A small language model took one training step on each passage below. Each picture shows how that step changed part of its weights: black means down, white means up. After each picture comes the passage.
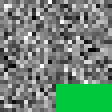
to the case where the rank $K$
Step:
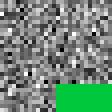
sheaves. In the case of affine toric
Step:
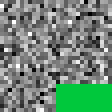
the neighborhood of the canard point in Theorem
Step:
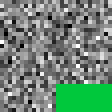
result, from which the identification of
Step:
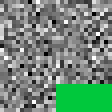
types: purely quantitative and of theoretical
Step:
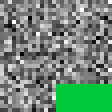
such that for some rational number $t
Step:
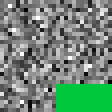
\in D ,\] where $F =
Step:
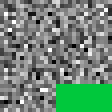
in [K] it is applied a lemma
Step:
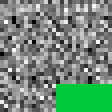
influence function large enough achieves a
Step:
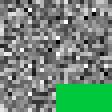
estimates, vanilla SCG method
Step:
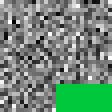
sample path which is observed) but to depend
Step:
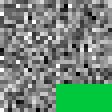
for the dilation $D_F$
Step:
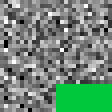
the $q$-difference operator cf.
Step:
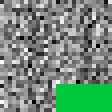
\mathcal F_h f$ \[
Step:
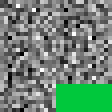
\end{figure}\ \par
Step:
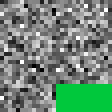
of $K$ right eigenvectors corresponding to
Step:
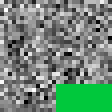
braid group diagrams cancel. The left
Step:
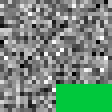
we choose a place $w$ of
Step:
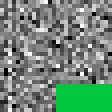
additional potential appears. Our main results states the
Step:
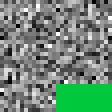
large enough constant\footnote{The constant
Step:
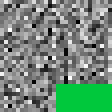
$S_q$ was introduced by
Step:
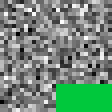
Boolean ring transformations with equations like
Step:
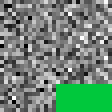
for the analysis of the PCPM
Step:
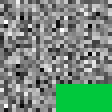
according to the value $m$ of
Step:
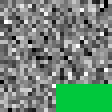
$\mathbb{K}$ and prove that for
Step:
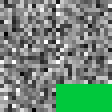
non-discrete locally compact field,
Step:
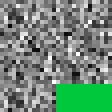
de $Y$ dans $C$
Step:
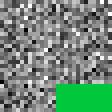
is useful for solving the non-homogeneous and
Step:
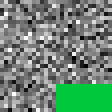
matrices for the regular representation of the group.
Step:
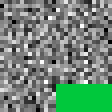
upper} estimate; the {\it
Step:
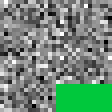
a~grid~$G$ is a direct
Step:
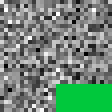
subalgebra. Then $K$ is normal in
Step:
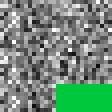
Central European
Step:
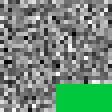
of the Heisenberg group
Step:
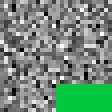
for $i=0$. Assume that the
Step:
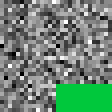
considerations. For the relations of this approach
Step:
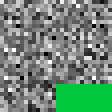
minimum at $\lambda_{0}$ satisfying
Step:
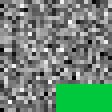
the bundle $\pi$. \smallskip {\bf
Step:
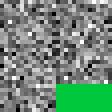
its action on $\Kummer 5 A$
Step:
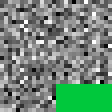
\cdots \\ \cdots F(A)
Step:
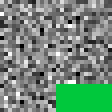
both cases they are single point evaluation modules
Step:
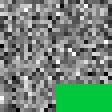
instance, the coproduct on small generator
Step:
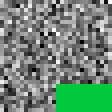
is not monotonic on the domain and is
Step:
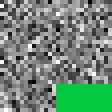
radius.) Further, we say that a
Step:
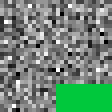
the remaining nodes, but at this step it
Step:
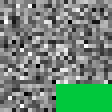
a representation of the pure braid group.
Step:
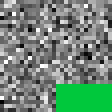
the definition of the polynomial $P_{\nu
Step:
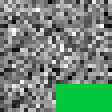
integer $n_0\geq 2$,
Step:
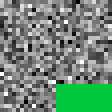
recall the description of such groups. Let
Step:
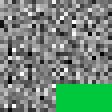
according to $\kappa$. Assume throughout that the
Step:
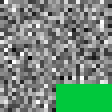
non-neutral element of order
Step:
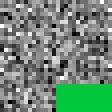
the performance of the controller with
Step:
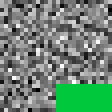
function[1]), then the result of
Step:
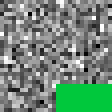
expected squared risks, but also
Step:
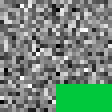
is an isomorphism. Then we show that
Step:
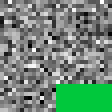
the polynomial function $h(x) =
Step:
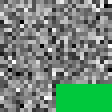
$p$ is odd, it follows
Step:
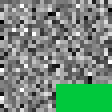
It is easy to construct a closed subset
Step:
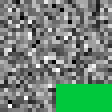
Investment 3.4 and
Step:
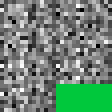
\medskip {\bf P r o o
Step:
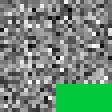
corresponding question of realizing the affine
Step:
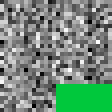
u \cdot \omega \, dx
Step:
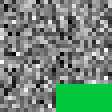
a detailed exact analysis can be also provided.
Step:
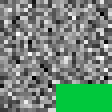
a stringy product does not lie in
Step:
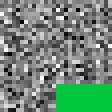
$E$.} \end{itemize}
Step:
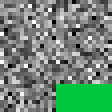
of quasi-tilting modules and they have their
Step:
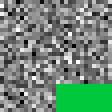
that, when $p$ is in some
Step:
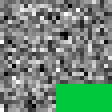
operator with $J=J^*$ and
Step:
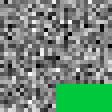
that $\sigma(A)\cap
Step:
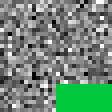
As noted by Grunbaum in
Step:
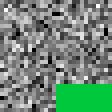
C'L'^n,$$ for some
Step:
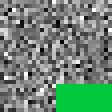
completes the proof. \end{proof}
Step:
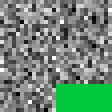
$D$, with $D$ interpreted as
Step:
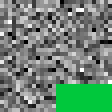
accuracy and efficiency, it is desirable to
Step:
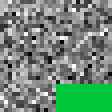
points $Z\cap C_{b}$,
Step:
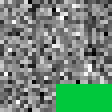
follows: i) if $k\notin
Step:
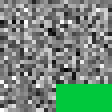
order of $G(k)$ are exactly
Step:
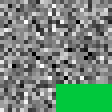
$b,c$, not both zero,
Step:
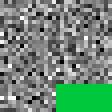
that, from (\ref{ineq}),
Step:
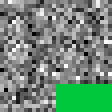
\right) \nonumber \\& -
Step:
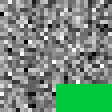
z=- x \wedge y,\, d
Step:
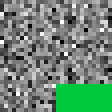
a larger maximum degree, a simple corollary of
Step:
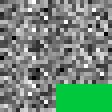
derivative's existence requires all higher complex derivative's
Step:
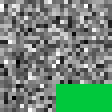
the time limit. Columns
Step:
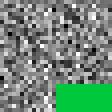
in $L/K$ of the prime
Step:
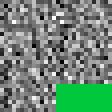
In this situation, we shall obtain
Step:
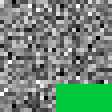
are discretized using DG schemes. The
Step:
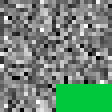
\begin{abstract} We prove that every
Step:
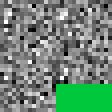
the n-tuple of operators in
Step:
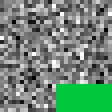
(-\varepsilon, 0)\times \partial
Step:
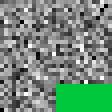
$a=0$ and the
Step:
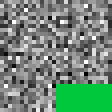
the dominated convergence theorem and the assumption of
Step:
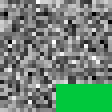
multiple followers. Stackelberg
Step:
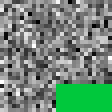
$A_M$ le tore
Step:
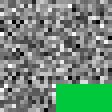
graph $G$ without 4-cycles
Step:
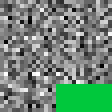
\end{equation*} where c is a
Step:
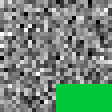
- |a_k|$ for any choice
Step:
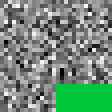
the $L^{2}$ boundedness of
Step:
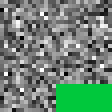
considered in [2]. \subhead
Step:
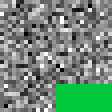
\rangle. $$ All elements of
